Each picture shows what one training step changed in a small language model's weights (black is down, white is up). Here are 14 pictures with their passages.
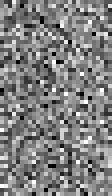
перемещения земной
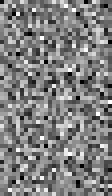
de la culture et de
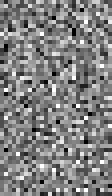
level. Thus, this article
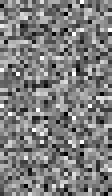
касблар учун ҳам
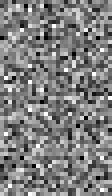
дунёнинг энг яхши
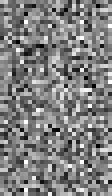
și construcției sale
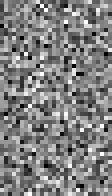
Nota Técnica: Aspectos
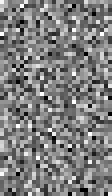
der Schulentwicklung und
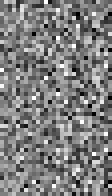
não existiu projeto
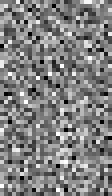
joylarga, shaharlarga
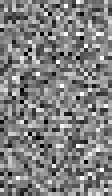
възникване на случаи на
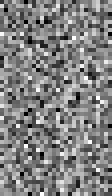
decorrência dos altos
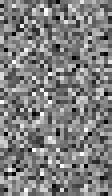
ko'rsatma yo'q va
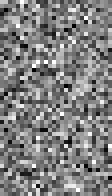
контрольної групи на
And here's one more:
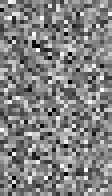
ρόλος των
